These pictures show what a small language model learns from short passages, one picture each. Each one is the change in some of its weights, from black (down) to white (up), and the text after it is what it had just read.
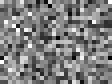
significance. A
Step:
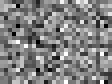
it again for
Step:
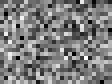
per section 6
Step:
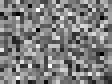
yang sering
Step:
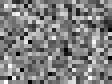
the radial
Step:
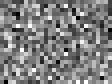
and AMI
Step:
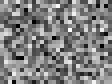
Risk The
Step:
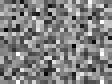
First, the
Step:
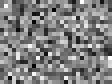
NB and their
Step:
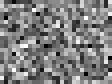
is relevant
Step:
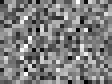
\hline &
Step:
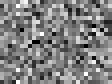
про те,
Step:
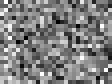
assumption of
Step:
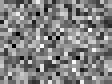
a feature of
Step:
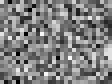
may be an
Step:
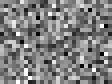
solution against
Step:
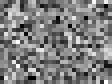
the ${\bf
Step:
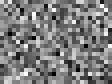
retirado de
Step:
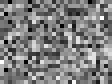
As will be
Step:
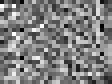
den in der
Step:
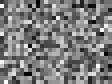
those in the
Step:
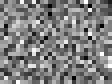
four above
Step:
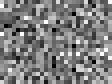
having small
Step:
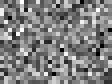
reliability of
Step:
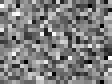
part by the
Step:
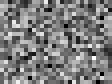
are known to
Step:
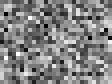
The core
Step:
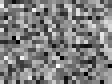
is part of the
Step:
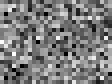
have shown that
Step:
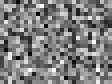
with Right
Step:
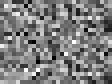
the approximate
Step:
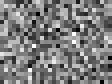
a significant role
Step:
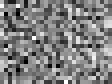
is not to
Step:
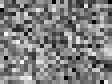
the steady
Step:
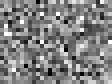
Table 1.
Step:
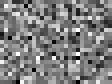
the spectra
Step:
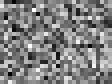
is the study of
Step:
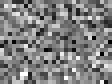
the context of
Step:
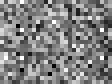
этиш ва
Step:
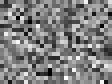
the even
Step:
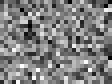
sur la performance des
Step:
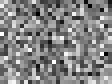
students, whose
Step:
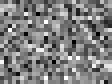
that the definition
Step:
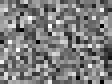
child with
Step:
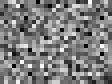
volumes for
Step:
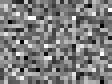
From the
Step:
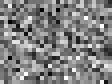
the usual
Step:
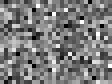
as speed
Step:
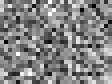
We generated
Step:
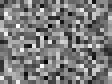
different research fields
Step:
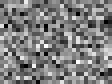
Lack of
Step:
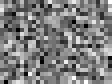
II shows the
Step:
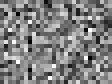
time independent
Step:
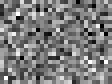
found always
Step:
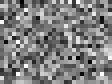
all entrapments
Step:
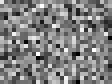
was seen in
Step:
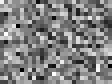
about physical
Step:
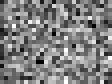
which leads to
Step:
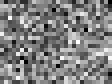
and slowly
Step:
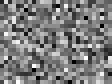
the village
